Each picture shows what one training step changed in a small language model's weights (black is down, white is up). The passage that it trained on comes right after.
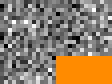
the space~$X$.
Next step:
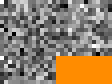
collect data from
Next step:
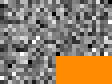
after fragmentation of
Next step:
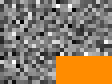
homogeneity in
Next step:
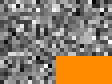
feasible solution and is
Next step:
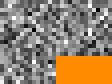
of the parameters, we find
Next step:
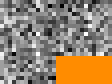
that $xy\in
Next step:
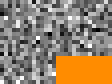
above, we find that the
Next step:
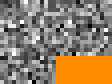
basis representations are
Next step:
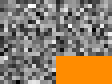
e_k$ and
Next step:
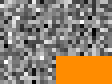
Fig. 6B shows the
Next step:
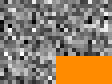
as well as its potential
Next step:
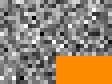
structure is flexible
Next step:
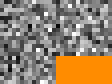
standard procedure of the
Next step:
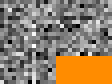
-1$, and for such
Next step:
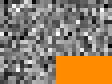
unusual phase :
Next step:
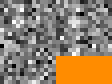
stretch also
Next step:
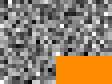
in combination with a
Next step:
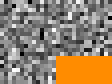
techniques are
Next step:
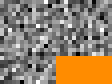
\quad \tilde {\mathcal
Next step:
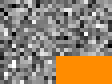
drafting of the
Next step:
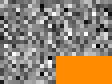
is related to the
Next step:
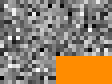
as }M\to
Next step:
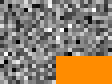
FM insulator
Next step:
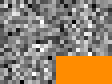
& \text{for
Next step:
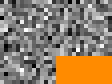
questions Vir about the
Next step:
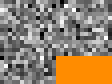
exists module-finite
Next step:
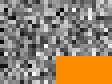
we coin {\it
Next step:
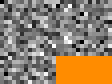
classroom critical
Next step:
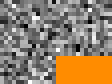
calls as a way
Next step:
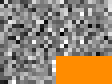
principle be
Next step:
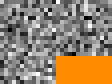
determine the objective
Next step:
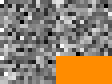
this anomaly is
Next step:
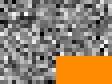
of grains is their
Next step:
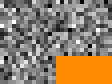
Cauchy problem one
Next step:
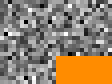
established standardized
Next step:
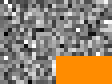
prove that there is no new
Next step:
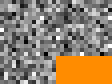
then a solution of the second
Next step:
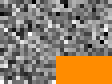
words. So,
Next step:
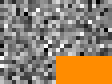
of the current study.
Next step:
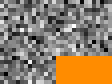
RTD node and
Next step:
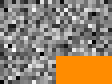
said to be maximally
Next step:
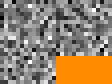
of $g$, then
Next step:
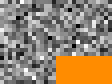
this paper focuses on
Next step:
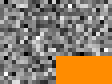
The data of the current
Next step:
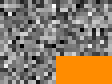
$\epsilon_b$ and
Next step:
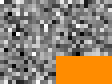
age interval up to
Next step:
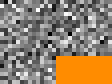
just the first 34
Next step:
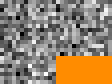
$\langle c \rangle$
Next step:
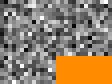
3.} From the
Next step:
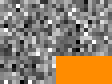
obtain \begin{equation}
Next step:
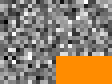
Since the illustration
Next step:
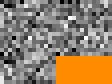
to connect to our
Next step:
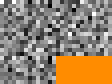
flux of the two
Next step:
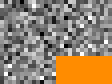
will be set on the
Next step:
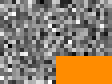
tumors [4].
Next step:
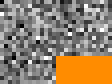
I want to discuss
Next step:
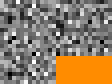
generating set. Then
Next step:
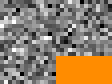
in psychological
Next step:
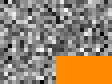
and can be expressed
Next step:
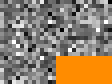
For small nonzero
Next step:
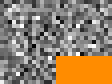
method for constructing small
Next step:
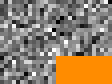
As a part of our
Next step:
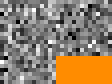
explain the variance
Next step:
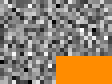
has a limit $$
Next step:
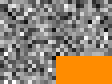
then added to the
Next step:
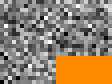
(8) to meet
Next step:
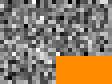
Theorem 4.1 and
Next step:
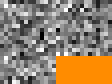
are only interested in
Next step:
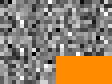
{calculus of
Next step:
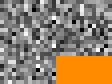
and eliminating
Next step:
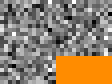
gland, determination
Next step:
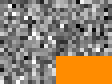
and we set out to prove
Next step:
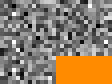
the boundary conditions, which can
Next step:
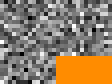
x direction) and a
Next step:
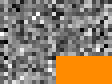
and the variance of
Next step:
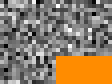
RPC system used and
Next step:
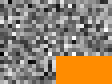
regardless of their
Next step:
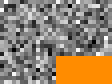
the multiplier here
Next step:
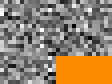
ground geodetic
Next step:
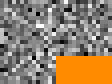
public sphere, where
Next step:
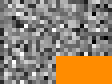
resists all forms of
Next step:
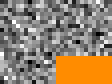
between different return
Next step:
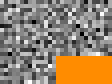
2\Re \langle
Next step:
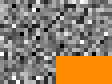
software like
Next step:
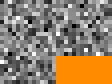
Fields With
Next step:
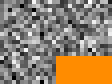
The next lemma is
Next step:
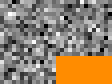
contract may be held
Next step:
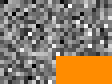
$u_o$ and
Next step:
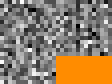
same cascade
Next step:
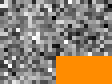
insights into the
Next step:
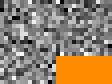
intensity maps
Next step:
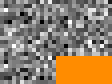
setting. We find
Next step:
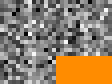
Je n'ai
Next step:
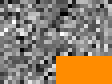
morphological and/or
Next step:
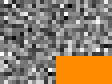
rewards can be
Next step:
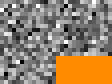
maturation sizes
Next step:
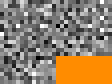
to check) that
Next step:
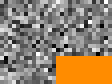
δ be a
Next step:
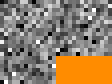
\end{eqnarray} To
